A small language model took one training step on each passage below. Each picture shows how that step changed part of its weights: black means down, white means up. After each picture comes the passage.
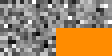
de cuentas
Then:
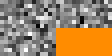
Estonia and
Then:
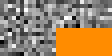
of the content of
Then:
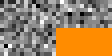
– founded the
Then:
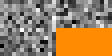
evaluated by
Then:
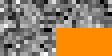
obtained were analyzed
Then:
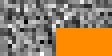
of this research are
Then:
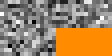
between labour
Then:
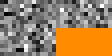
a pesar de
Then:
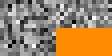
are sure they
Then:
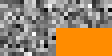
well as for further
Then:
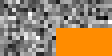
accelerate the
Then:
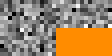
are marked by
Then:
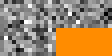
de merey
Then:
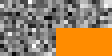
tests with a
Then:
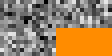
como ensinar
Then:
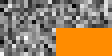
that are cheap
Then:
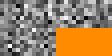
that it can only
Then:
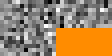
of equipment
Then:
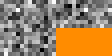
indicates the
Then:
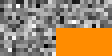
map of the
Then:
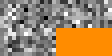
prisional no
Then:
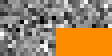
variamos el
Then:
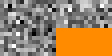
tag some
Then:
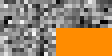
yang telah
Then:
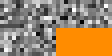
mol. of
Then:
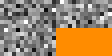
- shu
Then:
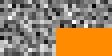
encoder to
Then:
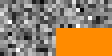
Grande F
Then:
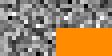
formed don't
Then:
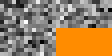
we assume that
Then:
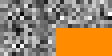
through the product of
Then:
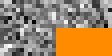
at effectively
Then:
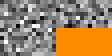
to genome of
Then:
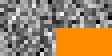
crecientes de
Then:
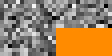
mean thickness
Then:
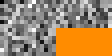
advanced and
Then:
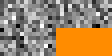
drone can
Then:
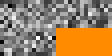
their respective
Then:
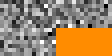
the mobile number
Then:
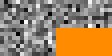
that stabilize
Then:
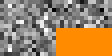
village of
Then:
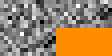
better when they are
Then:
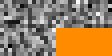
settled in
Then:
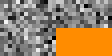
reported by other
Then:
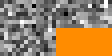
in Enugu
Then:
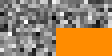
componentes que
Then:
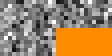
pais e de
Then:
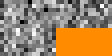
the month but know
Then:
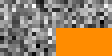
first approach, the
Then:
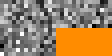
many factors, such
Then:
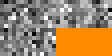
pero con el
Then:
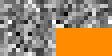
agents at the
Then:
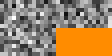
overall prediction
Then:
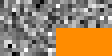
high degree
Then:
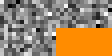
and buffers
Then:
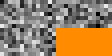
are fully
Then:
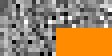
insan ve
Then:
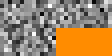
most recent and
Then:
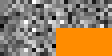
Le présent
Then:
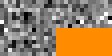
– перший
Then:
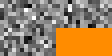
zero point
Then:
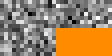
a box:
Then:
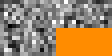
further down to
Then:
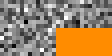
of this process is
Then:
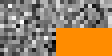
balance between
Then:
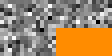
perfect for
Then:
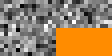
atrás em
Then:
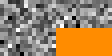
on the first
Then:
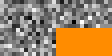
implementation documented in
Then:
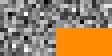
of simulation
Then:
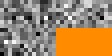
В данной
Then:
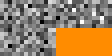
defined by $D
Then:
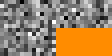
requires resources from
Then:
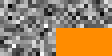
when conducting
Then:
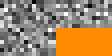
1 figure),
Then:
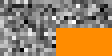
yet they
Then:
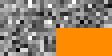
bu muammo
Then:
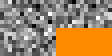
machine learning
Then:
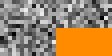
mobile device,
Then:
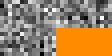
В кн.:
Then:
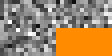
formation of sum
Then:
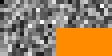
the EU had
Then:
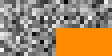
measurements; and
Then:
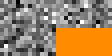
para evitar
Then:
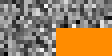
the scientific community
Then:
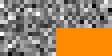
in addition to the
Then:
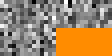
threat because
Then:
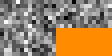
is an achievement
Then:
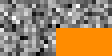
het geven
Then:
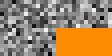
interação ao
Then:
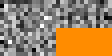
Том 2,
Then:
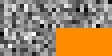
chunki u
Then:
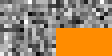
Iris: a
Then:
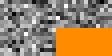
were investigated using
